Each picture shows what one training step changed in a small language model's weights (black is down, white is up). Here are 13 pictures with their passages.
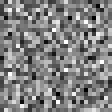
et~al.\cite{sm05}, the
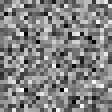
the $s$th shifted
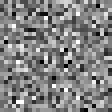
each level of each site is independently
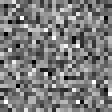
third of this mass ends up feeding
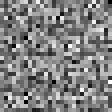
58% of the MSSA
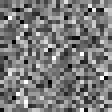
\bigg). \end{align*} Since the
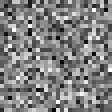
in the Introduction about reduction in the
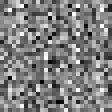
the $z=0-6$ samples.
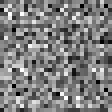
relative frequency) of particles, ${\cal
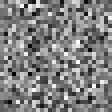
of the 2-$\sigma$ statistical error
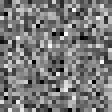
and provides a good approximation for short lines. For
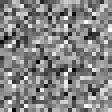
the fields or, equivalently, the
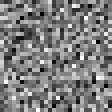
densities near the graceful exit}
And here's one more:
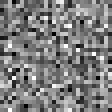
whose orientation makes their energies
